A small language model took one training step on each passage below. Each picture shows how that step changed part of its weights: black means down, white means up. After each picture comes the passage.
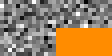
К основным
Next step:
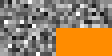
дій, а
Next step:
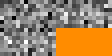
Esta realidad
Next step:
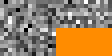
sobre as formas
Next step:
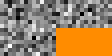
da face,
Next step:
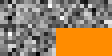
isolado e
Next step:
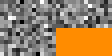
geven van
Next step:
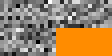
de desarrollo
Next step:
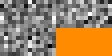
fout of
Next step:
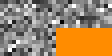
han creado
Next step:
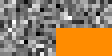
a base.
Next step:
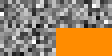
minera de
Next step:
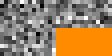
of complex
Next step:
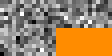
в конце
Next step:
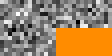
van het
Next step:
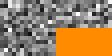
relação com a
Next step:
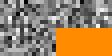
il volto
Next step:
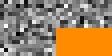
is a natural
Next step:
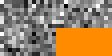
types of
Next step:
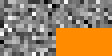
(wie im
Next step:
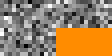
هن دور
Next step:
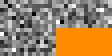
kan ta
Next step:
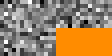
so'z bilan
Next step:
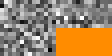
писал о
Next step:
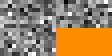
Ley del
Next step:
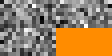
anderen en
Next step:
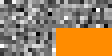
of six
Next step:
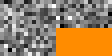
/ основатель
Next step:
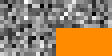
como en la
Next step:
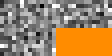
of financial
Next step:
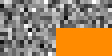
course of
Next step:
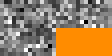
se pudo
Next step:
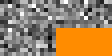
además se
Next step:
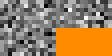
ao seu
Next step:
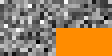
de seus
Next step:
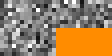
presente, uma
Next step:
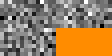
w jaki
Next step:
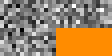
afectan la
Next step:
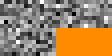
e identificar
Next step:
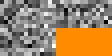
the International
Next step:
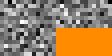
- техник
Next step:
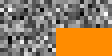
the level of
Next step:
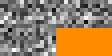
a redução
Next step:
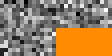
as relações
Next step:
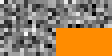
o uso
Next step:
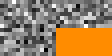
partie de
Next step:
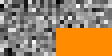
moment of
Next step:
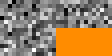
the term
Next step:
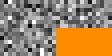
il aurait
